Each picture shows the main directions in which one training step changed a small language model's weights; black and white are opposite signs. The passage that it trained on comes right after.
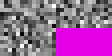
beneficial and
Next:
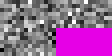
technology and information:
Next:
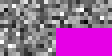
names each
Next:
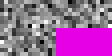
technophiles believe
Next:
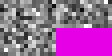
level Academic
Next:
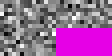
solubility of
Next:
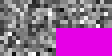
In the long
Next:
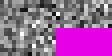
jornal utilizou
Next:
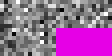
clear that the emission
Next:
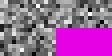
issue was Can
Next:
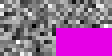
determination of the
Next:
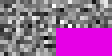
one species of the
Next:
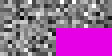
or group. The
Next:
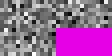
and conceptual model
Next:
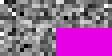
Tablets for
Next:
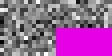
health system planners
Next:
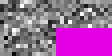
sino que las
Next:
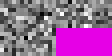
regions. To reduce
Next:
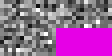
40 percent of its
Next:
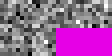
data was expressed
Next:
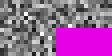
and tail
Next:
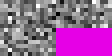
y Ton,
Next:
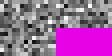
reasonable lending rates
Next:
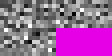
Port of
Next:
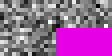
often have similar
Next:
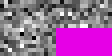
cu Regatul
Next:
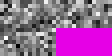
notion that
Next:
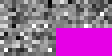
в практику
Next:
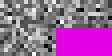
der Berlin University
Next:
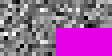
a living
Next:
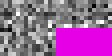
with sums up
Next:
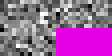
bahodir va
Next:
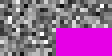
a way of
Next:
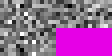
and agree to be
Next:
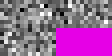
But during their last
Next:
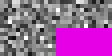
to remain a
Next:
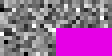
✓ variables
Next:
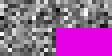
joy nomlari
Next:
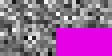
brief exploratory
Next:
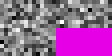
under various blast
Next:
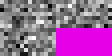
search space, considering
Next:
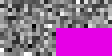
anthill An
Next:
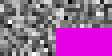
information Supplementary
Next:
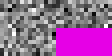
most important part of
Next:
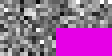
veterano da
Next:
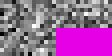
development of size,
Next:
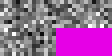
that the stored
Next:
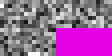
contrast to
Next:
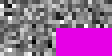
preceitos de
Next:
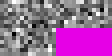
such as no
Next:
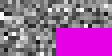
executar a
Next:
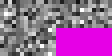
in various fields
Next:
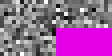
an application of the
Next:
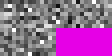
other side, some
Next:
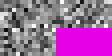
function by calculating
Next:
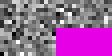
the performance of
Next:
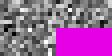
who came for
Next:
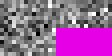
месте и
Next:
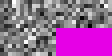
by employing 4
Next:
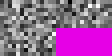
of habitual and
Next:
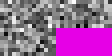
cada vez mais
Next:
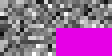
manner to provide
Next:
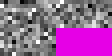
que es una de
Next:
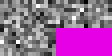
is a challenging
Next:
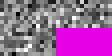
The PCST
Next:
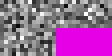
research work. All
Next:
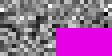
tools accurately and
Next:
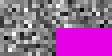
be free from
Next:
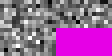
below; Table
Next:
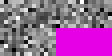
therefore, not
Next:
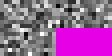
but mainly a
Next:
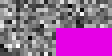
the estimated regression
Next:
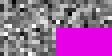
adopting a
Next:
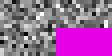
but here are some
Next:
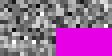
innovative activity are considered
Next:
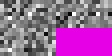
variantă de
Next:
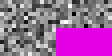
and similarly,
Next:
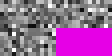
которых является
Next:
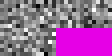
found in the
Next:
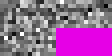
que se valoran
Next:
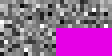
Israel were
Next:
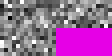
salimos de
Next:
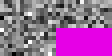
antiga, se
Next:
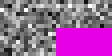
correction process of
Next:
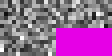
in a virtual reality
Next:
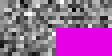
scan angle
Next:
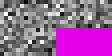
daily (red
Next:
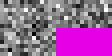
internacionais para
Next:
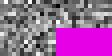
order 16:
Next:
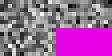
purpose is to inform
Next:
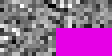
report examined,
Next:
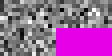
va global iqtisodiy
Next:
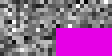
the corn
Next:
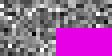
de novo
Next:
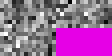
without awareness.
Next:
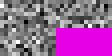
yo'li bilan
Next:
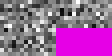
remaining, or
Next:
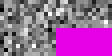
les drones pour
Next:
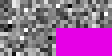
from the local
